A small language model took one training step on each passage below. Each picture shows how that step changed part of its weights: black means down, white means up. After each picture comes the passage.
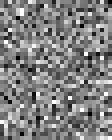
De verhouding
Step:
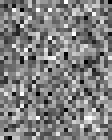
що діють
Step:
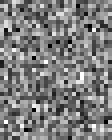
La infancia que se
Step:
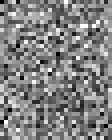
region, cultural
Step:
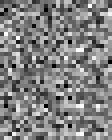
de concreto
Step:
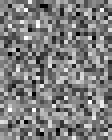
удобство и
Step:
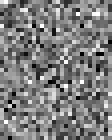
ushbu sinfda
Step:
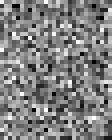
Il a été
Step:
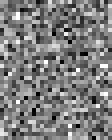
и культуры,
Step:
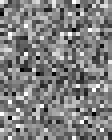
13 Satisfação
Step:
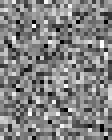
= es la base de
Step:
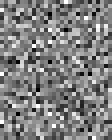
Enfin, la
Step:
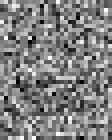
as duas universidades
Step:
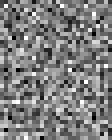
матки в основном
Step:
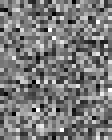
et la durée de
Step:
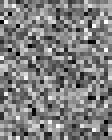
the compliance with the
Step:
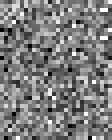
na prática, é
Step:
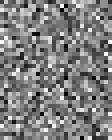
силы, которые
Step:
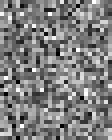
ve oksidatif
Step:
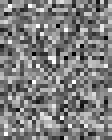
**Apresentação da
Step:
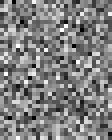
з ясен у
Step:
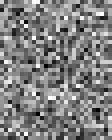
utilisant des
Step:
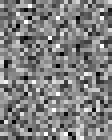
como por exemplo:
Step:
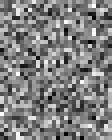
che condanna.
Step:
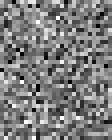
Entonces se
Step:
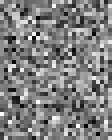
من قبل
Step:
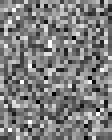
collettivo, la
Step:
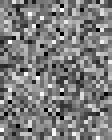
Department of
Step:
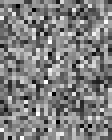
ABC approach
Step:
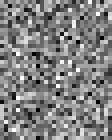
resulta mucho
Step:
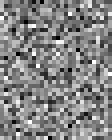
yang berbeda:
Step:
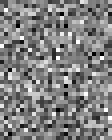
análise de resiliência
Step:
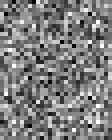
- Tavşan
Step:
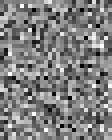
- Evaluar
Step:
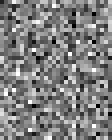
интилиши ва
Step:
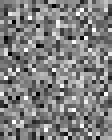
“Science and
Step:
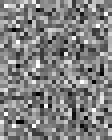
экологии и
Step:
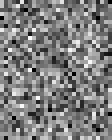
pode significar que o
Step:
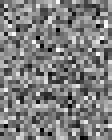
dan teknologi
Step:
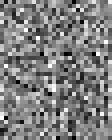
ishlari haqida
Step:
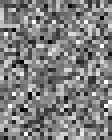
elementi necessari
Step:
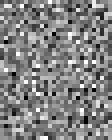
de jargões
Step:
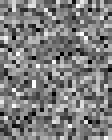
con Twitter.
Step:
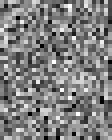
bu baxtsiz
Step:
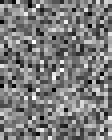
article. The
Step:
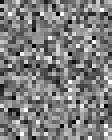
– предельные
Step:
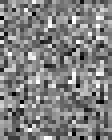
va bojxona
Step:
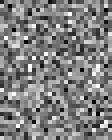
fundamentalmente en
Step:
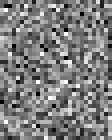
bulgan intensiv
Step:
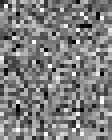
г (рис.
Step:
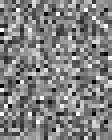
menos costoso
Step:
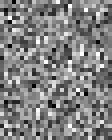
mm sehingga
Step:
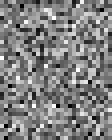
etarli emas.
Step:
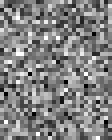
τον Β.
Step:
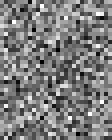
uveden v
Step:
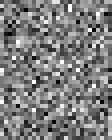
sein als in den
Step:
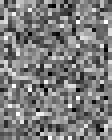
quanto esse estado
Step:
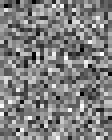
etadi, talaba
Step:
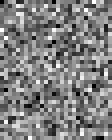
tarbiya va sport
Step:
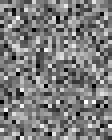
den aktuellen
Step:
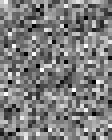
keng kirish,
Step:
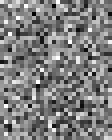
karyawan dan
